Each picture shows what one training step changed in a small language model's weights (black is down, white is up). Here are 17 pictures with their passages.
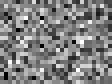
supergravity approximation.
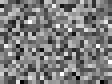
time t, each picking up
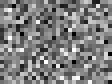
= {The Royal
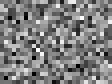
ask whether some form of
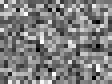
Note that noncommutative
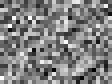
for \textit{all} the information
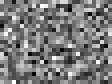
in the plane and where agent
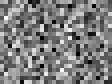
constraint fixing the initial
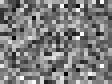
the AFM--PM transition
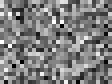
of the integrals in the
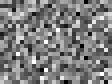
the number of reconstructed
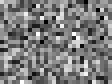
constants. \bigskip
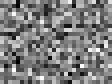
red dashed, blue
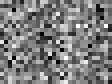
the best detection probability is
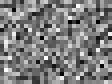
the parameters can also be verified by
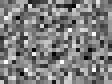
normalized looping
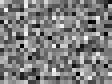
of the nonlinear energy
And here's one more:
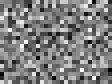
in air. The analysis of this
